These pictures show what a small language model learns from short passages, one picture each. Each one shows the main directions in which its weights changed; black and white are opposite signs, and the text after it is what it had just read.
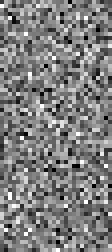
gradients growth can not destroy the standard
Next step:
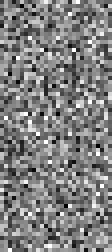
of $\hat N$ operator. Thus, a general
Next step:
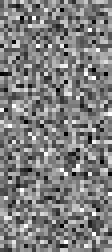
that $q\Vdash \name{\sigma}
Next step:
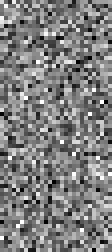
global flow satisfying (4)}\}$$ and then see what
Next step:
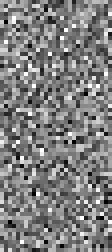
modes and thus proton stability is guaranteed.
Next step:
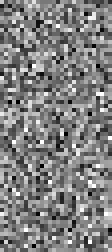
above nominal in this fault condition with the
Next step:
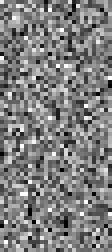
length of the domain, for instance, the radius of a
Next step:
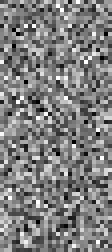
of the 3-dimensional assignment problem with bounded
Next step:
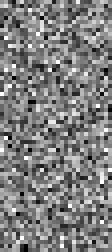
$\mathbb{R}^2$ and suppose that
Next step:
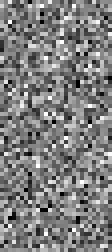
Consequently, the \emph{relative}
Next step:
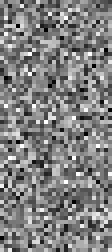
\centering \epsfbox{} \caption{conical
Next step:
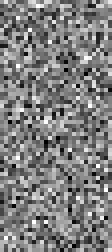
the web session in hand. It is the
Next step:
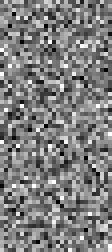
solution in a well with parameters h=-1 and
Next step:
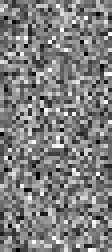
analogously, the only difference is that in the sum
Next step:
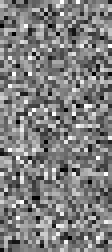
is, $r<r_1$. Therefore in strongly
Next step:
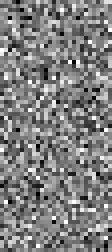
a contradiction. \end{proof}
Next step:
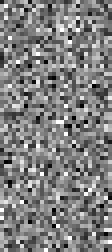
consequence of the main result of this paper (see
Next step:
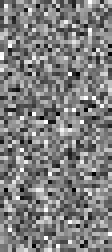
\oby j} \\ \csun
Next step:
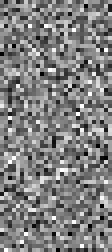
for a star structure of $f$ identical
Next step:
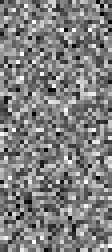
help and stimulating discussions.}
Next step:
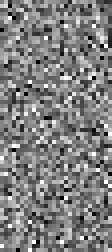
infamously difficult differential equations known today
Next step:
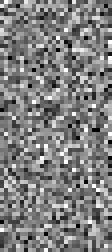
such drifts to be at most
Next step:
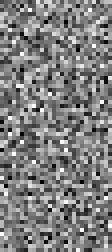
\item Main quantity of deposited elements
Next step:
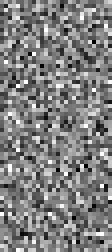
feedback overhead. With less than
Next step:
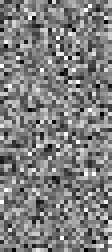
in practice PGD's convergence may be
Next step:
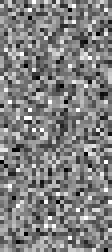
those of Compton--thick Seyfert 2
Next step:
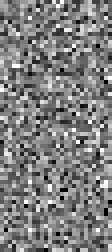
are expected to become available by the end of the year
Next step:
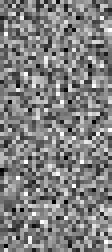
of other GBH (see Paper I),
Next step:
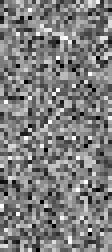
J. H., Zoccali, M.,
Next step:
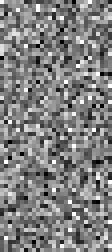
By Lemma 3.1, we have $$|x^*
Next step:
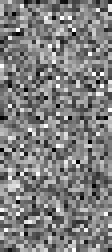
One could thus imagine using the spin as a
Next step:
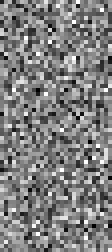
of the type of the boundary conditions, the
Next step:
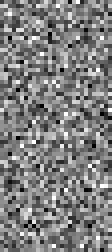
of electrons scaled by a scaling factor of
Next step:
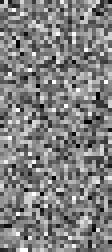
Houston basis, where $\k$ is the
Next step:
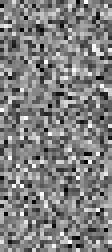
\PP^r$ be integral non-degenerate
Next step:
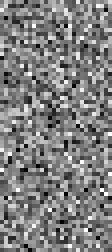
that it can intersect the curves from the left
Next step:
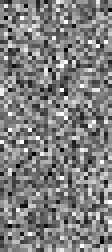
\end {thebibliography} \end{document}
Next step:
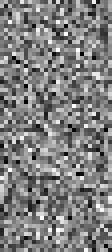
is an additive transformation $\B T \rightarrow
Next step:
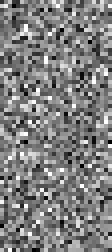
between the three pairs of electrodes.
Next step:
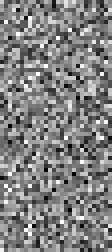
a move representing the order and receives
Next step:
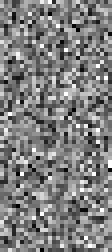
the presence of many nonlinear parameters, each function has its
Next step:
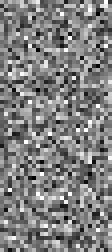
the bulk resistivity $\rho (T)$
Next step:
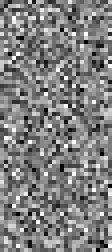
than some threshold, allows for a very precise
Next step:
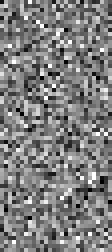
to and aligned with its orbital period and
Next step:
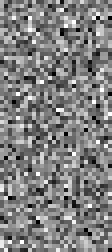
Baes and Ciotti 2019 and
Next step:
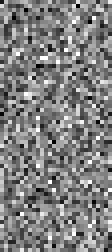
the function of the street network using the terms discussed in
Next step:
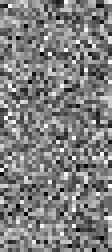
starts to deviate from the quadratic potential at
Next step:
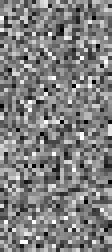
proofs of the existence of infinite families of
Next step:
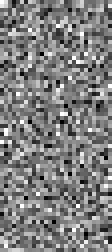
has diameter two. Furthermore, if
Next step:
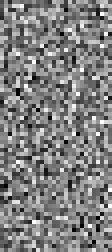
a given choice of parameters, however, system size
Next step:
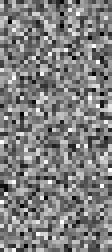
the dispersion relation $q (\omega) $
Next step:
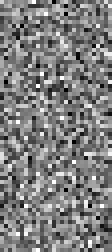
an observer inside the shock cone at
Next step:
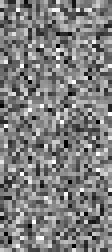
to an account arcs of Type 3.
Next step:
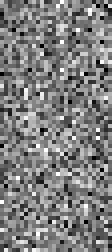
$T$ be an invertible linear transformation satisfying $$
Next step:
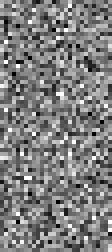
recommendation strategies to promote
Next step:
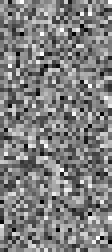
$D$, necessitating a higher
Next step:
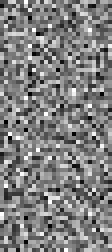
the wavefront passing on opposite
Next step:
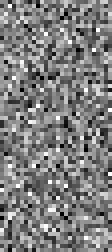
learning is increasingly recognized as a
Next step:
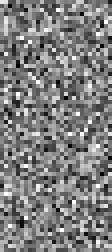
different recommender systems in each session
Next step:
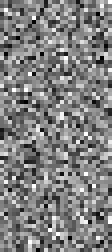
but not so flexible as to allow for
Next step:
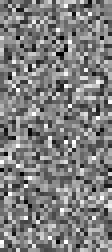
there are no plectonemes on the
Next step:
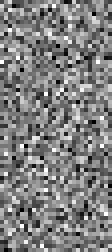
measure. I did not know about papers
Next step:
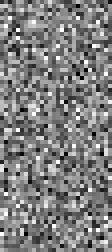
contracted curve in the plane, plus a
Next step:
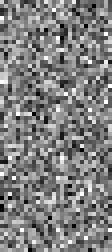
i.e.~that $c$ cannot produce
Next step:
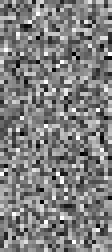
{A.}~\bibnamefont {Buonanno}}, \
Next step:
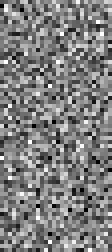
is same for IQ-RBF whereas the
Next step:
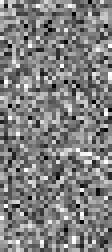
& \projcomplx^{i+1}
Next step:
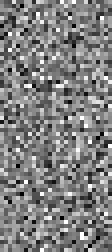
\vdots & \vdots & \vdots &
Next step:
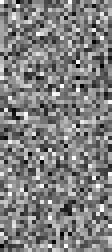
of each tool, and the similarity among algorithms
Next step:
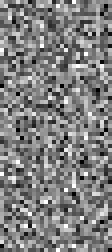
number of features that have a depth greater
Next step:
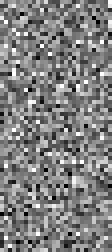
even if $x^{(i)}$ is identical to
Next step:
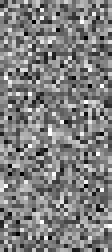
resonances influences the properties of hadronic
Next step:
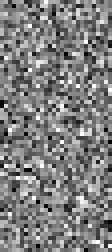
the sampling since the invitation to do the study was
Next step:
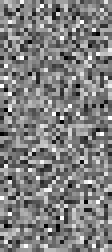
\textbf{Step 3} and
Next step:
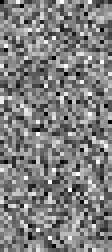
destruction of the stickiness of the
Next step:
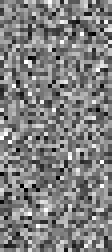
values in $\bR \verb2\2
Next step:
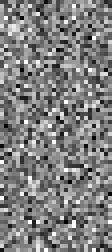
Therefore, the weight of the singlet $\left\vert
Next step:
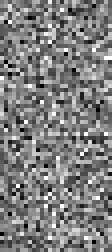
u & c \end{array} \right)
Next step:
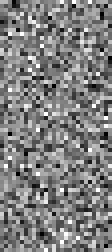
number is equal to some fixed nonnegative integer $m$.
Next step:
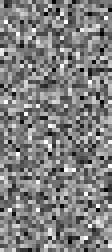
in the \textit{Parkinson}
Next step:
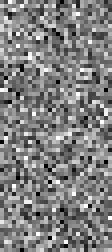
match $i$ with $j$.) By the
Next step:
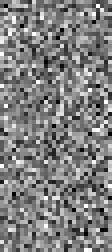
components on each fiber. It remains only to normalize
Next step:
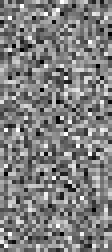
In this paper we focus on showing that Von
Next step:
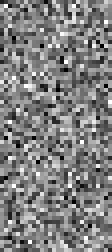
into a stronger result, and in fact we obtain
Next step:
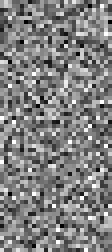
based on three-month first-pass
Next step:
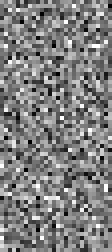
functional theory (DFT) had been widely
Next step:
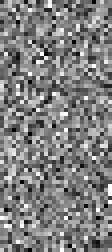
and the above ambiguity carries over to
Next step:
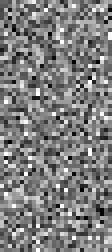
on (a completion of) this representation,
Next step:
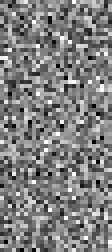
(therefore, composed of fixed points) hyperbolic
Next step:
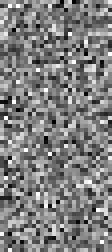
could contain a transition point. For example, if
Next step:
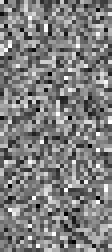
\sigma) \end{align} for all $\varphi
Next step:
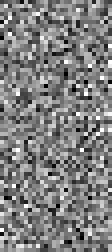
\qquad \lim_{N \to \infty}
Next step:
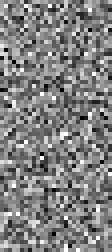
graph makes it unsuitable to model
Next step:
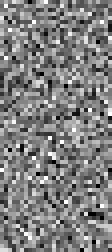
the same order. We observe that $92\%$ of
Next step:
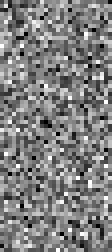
mass dispersion. Note that these two
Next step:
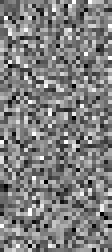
characteristic classes of the moduli spaces},
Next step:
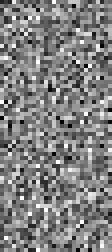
= {A two-level iteration method for solution of
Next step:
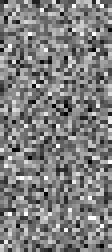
EraNET Cofund Initiative
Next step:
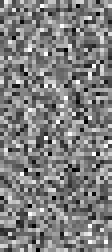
the Methods for the details of the experimental
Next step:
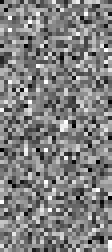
highlighted in the atomic volume of the
